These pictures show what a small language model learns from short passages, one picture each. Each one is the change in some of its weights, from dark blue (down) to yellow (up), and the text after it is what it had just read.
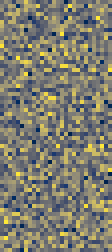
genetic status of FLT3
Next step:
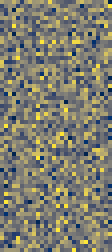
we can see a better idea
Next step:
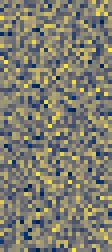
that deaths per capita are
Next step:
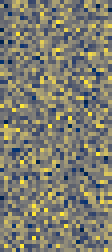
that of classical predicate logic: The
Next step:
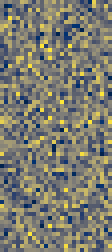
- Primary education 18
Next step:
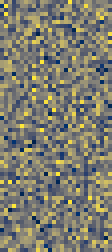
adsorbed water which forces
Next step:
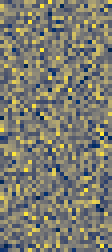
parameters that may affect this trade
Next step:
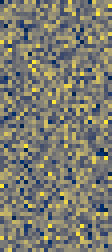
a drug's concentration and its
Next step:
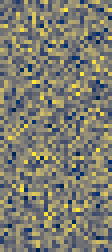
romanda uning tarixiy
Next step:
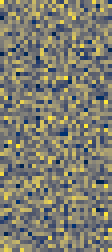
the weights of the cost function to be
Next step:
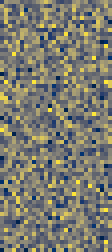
The probability density for the spacing,
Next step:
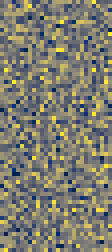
the size of instatons in this
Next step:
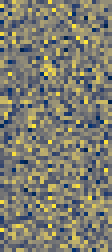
réduction des émissions de
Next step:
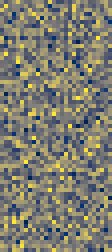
ҳўл мева ва
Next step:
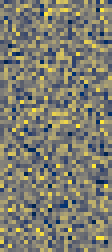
and deterioration of existing
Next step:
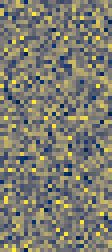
др Небојша
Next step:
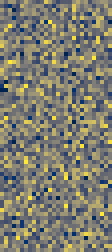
50 percent or more ; 3.
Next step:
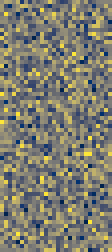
y la comprensión más profunda
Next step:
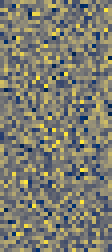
Lopetetaan valtion tuet
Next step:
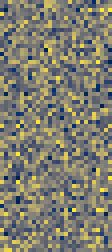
is an active member of several
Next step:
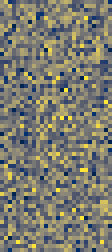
is in equilibrium with its
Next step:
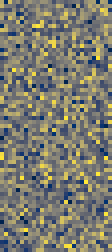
in particular facing its relation with the
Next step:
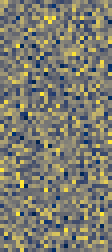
an effective FMEA process to
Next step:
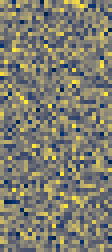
dinamikasi kompleks
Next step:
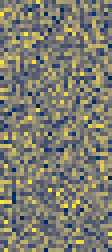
physically meaningful soundproof
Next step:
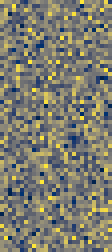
sheep breeds eared in
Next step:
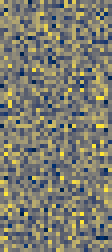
difficulty offsets.
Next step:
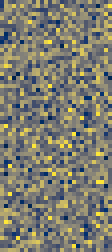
evaluation of K is a sequence of
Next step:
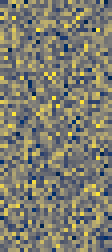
so-called hydrodynamization
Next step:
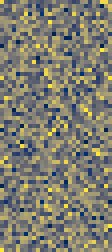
to another along the y- and
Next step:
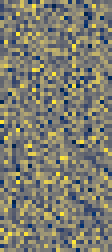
subsp. **fasciculata**
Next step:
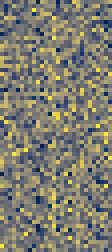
know what to expect and that they have
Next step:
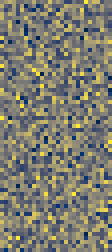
illustration, research in Pakistan
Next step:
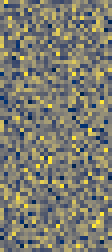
IN PRESCHOOL
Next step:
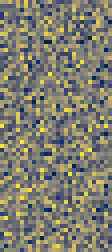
iodine estimated using standard
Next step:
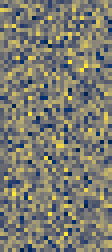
задачи нашего
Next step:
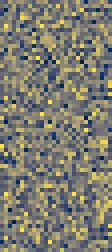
qualitative normative. In
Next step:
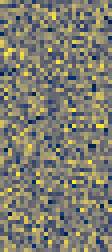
in terms of emotional design. As
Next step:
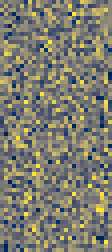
of a general event structure. In general, there
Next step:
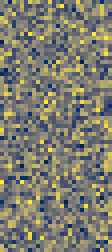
determines some nominal commitment, which
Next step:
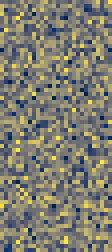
registered by hypothesis of
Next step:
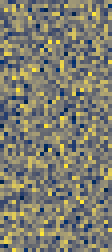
of 0\farcs5 centred at
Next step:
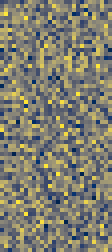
found (Fig.1). The excavations
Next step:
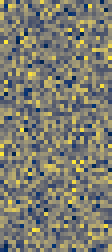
Bhagwat Gita a solution
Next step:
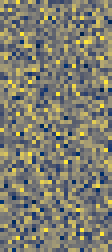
current profiles (65/88)
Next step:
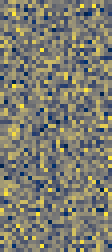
parameters, the profit functions of both
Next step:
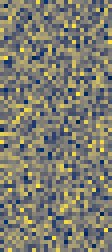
asosiy zamburug'li
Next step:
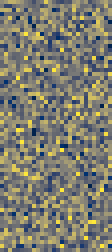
Roberts, and Harding 2006
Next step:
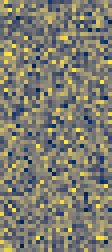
service and discharge the integrating function of
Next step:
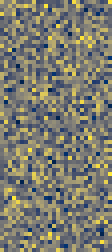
menstrual cycle. It is
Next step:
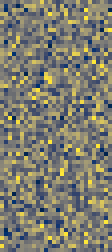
jalan masuk dinilai
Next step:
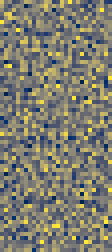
using InGaAs in high purity
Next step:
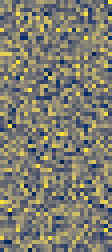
Bunda standart og'ishlarga
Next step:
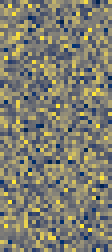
descobrir; la realitat que
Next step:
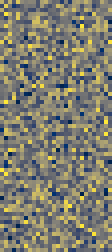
Yugoslav Institute for
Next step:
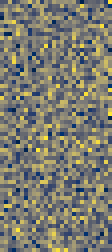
Higgs boson in association
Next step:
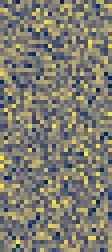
number of QM eigenvalue relations
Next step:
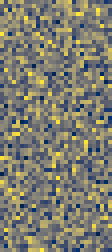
examine Chinese terms and the
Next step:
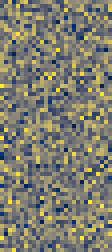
allaqachon muhim rol
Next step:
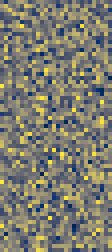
Automatismus wurde
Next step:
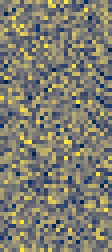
meat and vegetable pate that is
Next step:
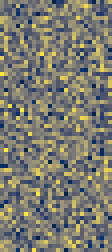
Theory The dynamic capabilities theory
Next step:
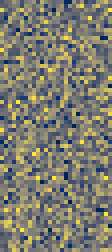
and/or fragments, as well as
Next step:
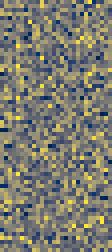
maqsadga muofiq
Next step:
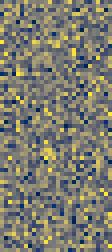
radi proizvodnja
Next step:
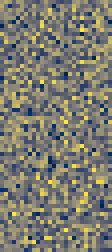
the intra-procedural behavior
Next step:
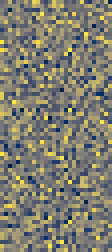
yordam beradi, talabalar
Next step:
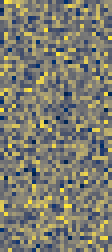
computationalstylistics 2022))
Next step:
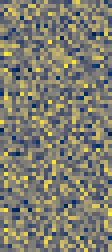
e.g. derivatives of
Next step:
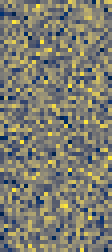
(Simunic 1980), this
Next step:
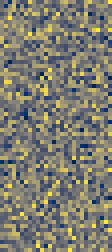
of the $ab$-plane resistivity
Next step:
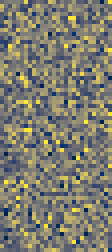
T2N, 1N4, Canada
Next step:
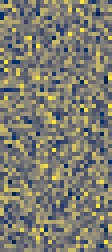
and Institutions. The increasing number
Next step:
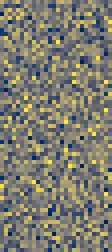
\lim_{t \to \infty}
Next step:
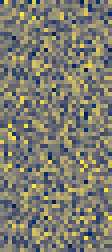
6. 5. Kuchkarova
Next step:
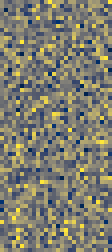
However, when considering small travel
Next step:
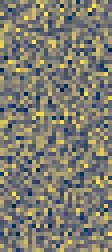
survey study is therefore threefold:
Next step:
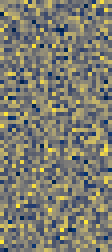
entitle the transit provider for
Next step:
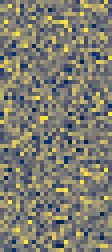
disponibilizados pela
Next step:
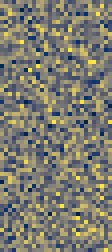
void polygons provide useful
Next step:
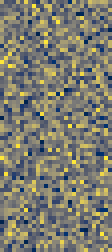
imply that the spacetime at the observation
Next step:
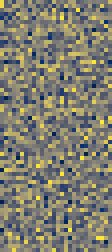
and Sinanc 2013). Tomemos
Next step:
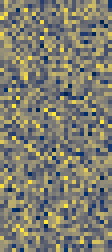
rejection control (ADRC). We
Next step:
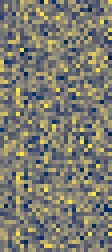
hozirgi kunda
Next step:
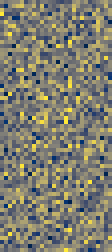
його батько –
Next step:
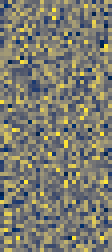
along the line of sight between the
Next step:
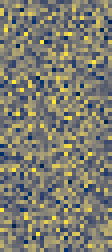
ком случају
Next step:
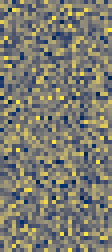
selectivity, (ii) easy or
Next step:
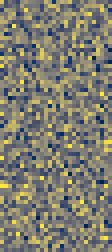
capabilities and context for later discussion
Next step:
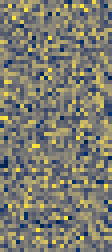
of free moisture available in
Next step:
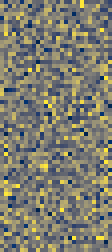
kinds of assumptions or
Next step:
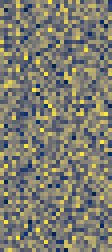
menjadi pekerja pada
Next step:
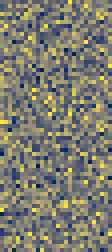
adjustment program (SAP)
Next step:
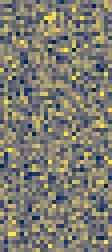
by this effective technology. The performance of the
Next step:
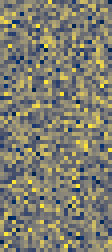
radial velocities (RV)
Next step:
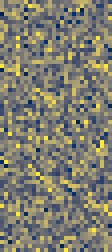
de monitorizare a calității
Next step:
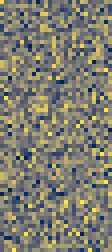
Overall Structure Is the
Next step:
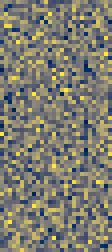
of Medicine, Professor,
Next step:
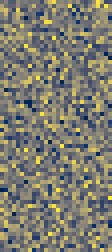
Valorar e incluir el
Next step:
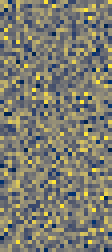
sanguínea elevada,
